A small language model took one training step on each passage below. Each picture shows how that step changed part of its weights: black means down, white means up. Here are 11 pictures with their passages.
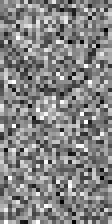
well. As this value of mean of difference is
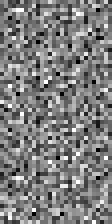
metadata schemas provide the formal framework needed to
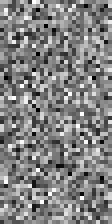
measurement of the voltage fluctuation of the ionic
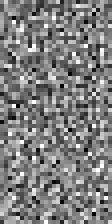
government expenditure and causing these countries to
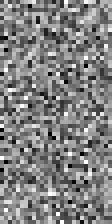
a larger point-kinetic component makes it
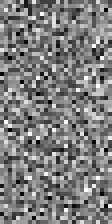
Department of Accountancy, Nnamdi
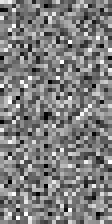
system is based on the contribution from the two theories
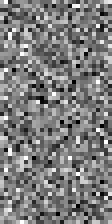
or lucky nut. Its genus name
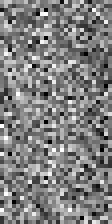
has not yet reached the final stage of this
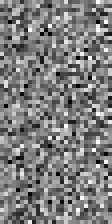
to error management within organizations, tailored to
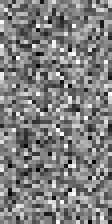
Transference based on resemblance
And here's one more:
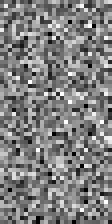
reach to a maximum matching for student
